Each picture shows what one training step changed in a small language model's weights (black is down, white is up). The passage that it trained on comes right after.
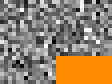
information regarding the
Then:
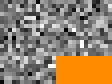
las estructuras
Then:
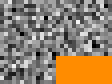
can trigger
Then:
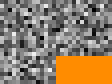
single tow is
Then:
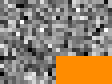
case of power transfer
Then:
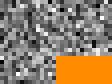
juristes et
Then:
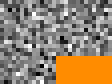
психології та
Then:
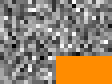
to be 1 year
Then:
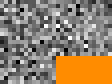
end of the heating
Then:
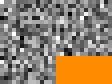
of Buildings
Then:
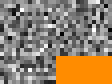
referring to the
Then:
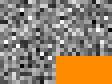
efficiency of a water
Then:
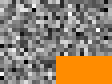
wrist in contact
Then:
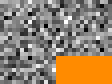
met and that there was no
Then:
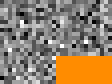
it was recommended
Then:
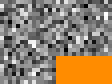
de dividendes.
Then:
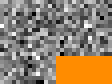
under a Completely
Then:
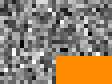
a risk to us as
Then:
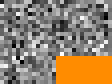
degraded most
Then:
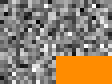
agentes sobre determinado
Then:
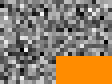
by over-activating
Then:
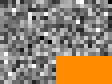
Uzbek scientist
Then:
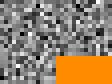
after 5 seconds
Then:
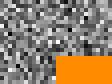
become crucial for
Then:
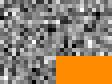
errors. This
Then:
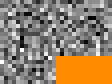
of 3D fracture
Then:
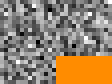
market. A case in
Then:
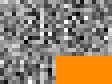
function and induced
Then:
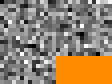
was a good strategic
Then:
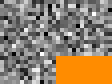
conceived and
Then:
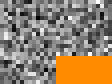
izlanishlar -
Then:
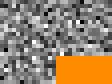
the inflation in
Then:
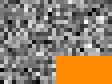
qui ont une
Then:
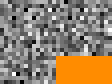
yuzasida 10 ta
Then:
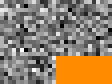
the colon due to
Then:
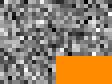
Een andere fout
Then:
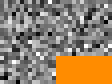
types. The
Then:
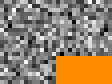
Intel core 2
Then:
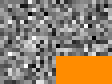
proteine come, ad
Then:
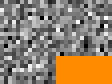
further 2hr., the
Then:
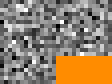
inflows). The
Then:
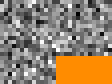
in dentistry can
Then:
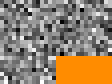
resolution was set to
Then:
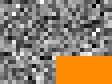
« Testing for
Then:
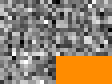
achieve a
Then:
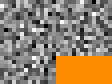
conservation Alizan
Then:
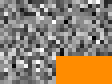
2 initiative is to
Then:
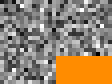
force). To assess
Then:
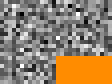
perimeter of the
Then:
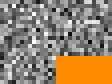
B_1 ni
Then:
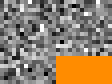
afforded by
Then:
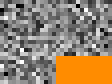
comparison between different
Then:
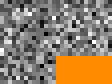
maxim of manner,
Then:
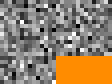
we use the median
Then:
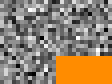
is evidence of some
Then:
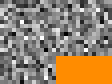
which means that in this
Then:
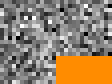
y los recursos
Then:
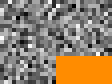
people living
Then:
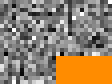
auga deitada
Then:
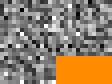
in comparison of two
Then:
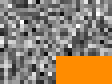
each building Figure
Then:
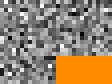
traduções para o
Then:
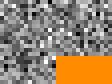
are being described
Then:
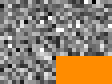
two, for example this
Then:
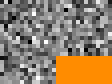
for rafts and
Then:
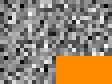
utilizando diferentes
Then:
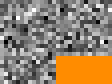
Paulo –
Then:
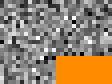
more weight. It is
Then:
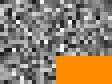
rating. The highest
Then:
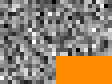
can now share their
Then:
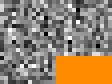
of Harmal seed
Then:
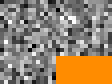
was conducted under
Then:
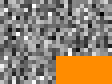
nascer de
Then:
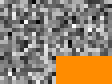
CAVs con
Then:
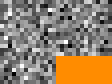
периоде от
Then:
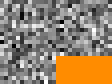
a Bulgarian
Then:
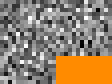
modifications are not
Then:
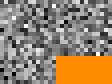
Hamburg and
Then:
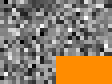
effect reduces the system
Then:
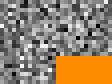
levels of analysis:
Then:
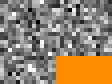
envios. Para
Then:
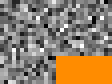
rassomlik va
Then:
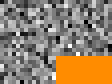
and normal during
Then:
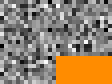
are should be made by
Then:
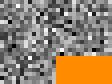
asosiy omili
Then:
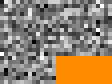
даврида 3
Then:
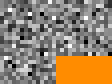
effectiveness of the
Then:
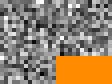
found that immersive
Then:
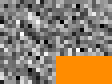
the translocation
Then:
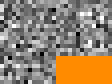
dilakukan di
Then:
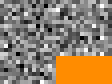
– основа для
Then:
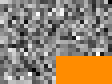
wide spectrum of
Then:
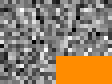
behaviour by
